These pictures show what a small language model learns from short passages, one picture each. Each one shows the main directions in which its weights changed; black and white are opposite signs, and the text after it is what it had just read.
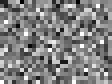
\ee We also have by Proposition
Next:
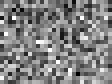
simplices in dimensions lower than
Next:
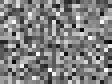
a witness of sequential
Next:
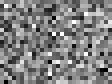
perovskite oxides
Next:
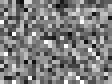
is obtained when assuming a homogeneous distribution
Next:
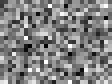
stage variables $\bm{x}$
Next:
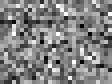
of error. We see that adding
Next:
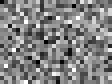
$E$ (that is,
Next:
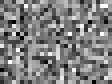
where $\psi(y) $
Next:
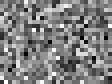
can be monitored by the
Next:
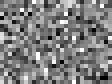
\noindent {\bf 1.
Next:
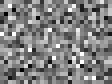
protein from its amino
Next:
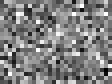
own ground-based observations of various
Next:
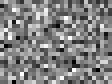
not depend on $w$, then
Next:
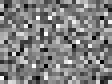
The University of Western
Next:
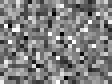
written in the frequency domain (see
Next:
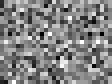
power series expansion in the Rabi
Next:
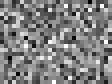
and different ($l \neq
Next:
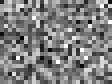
the number of admissible indices whose weight
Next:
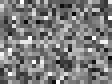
path of the reflected photon,
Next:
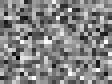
operators of dimension higher than 4 which
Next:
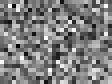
relies on a symmetry of the
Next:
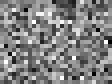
statistics of the point configurations derived from
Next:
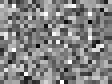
angular momentum can still be exchanged
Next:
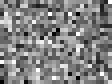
guarantee that the PV production
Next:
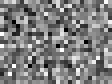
2D galaxy redshift space correlation function
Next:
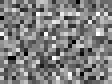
represent bounded proof checking. The
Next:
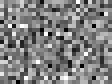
\begin{document} \maketitle
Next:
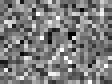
angles between the particles 1 and 2
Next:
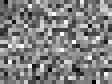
oxygen vacancies
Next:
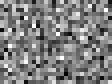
by the Scheme-1
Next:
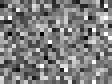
al., 2024). On the other
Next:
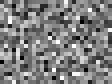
and from back-scattering
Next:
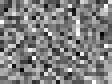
is a trace zero form and it
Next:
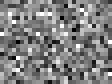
triangular configuration which is obtained from triangular
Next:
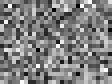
several proposed methods which can render
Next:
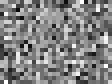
this would be visible by comparing
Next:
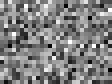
has no palindromic
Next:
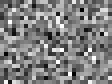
must be carried out in functional space
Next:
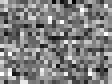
thermal structure on Europa:
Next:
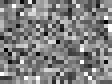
\end{equation} reads
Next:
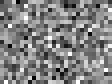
growth rate turns out to be in
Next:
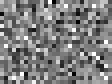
all smooth enough functions $f$.
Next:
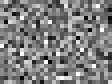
equation \eqref{equX}
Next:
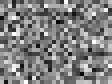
no amplification greater than
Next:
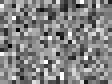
the (constant) atmospheric
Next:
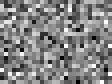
with value-added services
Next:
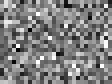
focused on $^{1}$H
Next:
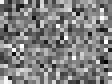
the choice of $A$, necessary
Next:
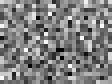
Ice Dynamics Joint
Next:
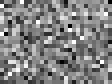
physical constants fully considered in Table
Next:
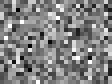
{Patterns in a
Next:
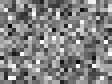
dual to the same field theory,
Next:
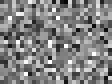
an extension is realize in
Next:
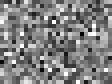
is easy to see that:
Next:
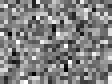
see Ref. 8). An alternative
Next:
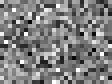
not only find the adjacent vertex
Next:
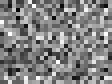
method is one of the most efficient
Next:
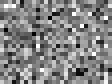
groupes d'automorphismes
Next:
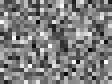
our considerations it was essential that
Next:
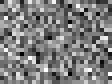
orderings and another constructions in
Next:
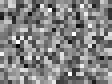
orchestration mechanism or framework
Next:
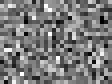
gaussian} and list the best
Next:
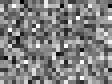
\ell \le j \le
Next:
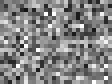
colored tokens, with
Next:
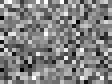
\bigskip \goodbreak
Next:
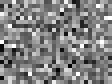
symbols that doesn't appear
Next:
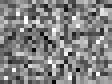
powers of two, and finally
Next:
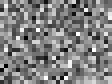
(using the optimized parameters),
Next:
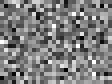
But this last relation contradicts
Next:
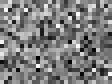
The shape equation is for the
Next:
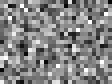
as solitons and black holes
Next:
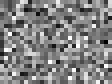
m s$^{-2}$ corresponding to
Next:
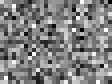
which $m_e\approx
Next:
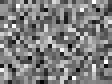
$U_k$ exactly
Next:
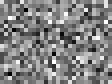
- Furthermore, the stability criterion limits
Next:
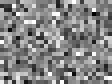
section, we provide principles to
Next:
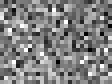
Tardif, Projectivity
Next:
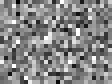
covariant measurement for the parameter space
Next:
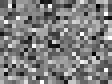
motion of \emph{positive}
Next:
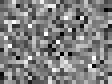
to be explored in the
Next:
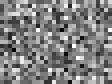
an artifact of the approximation;
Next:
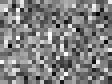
string vacua is one of the
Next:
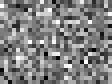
indexed over finite cyclic subgroups
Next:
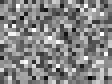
$E_0$ in the
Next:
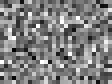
\ \boldsymbol{\lambda}_2
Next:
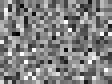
expand \begin{eqnarray}
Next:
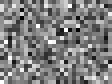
\bs \noindent {\bf Corollary
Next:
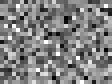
$N$ ranging from a
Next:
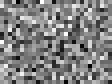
$\cB$-module and let
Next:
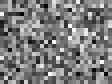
take the machine learning approach when it
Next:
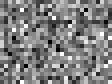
of martingale differences with finite
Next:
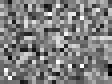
M. Malik, and
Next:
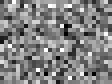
on x axis is just to
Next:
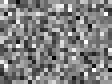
and concluding remarks.
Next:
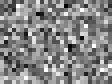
particularly cameras, provide
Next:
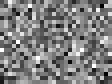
In this context, continuous technical
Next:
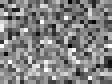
how to interpret this evaluation for
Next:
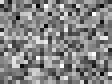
same site is the most effective part
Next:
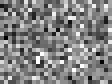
for the fully discretized
